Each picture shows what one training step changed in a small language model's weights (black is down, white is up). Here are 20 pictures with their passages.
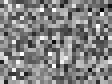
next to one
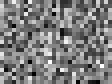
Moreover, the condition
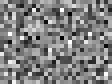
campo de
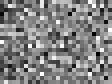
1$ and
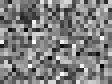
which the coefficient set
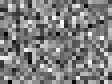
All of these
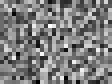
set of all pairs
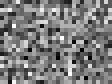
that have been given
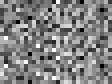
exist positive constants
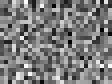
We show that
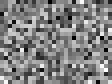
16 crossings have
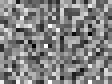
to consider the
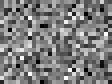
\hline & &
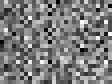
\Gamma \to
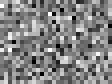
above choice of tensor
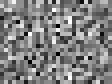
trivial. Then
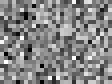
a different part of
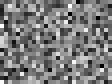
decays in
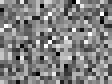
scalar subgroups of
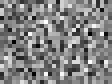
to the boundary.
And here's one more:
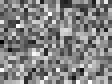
under taking finite direct
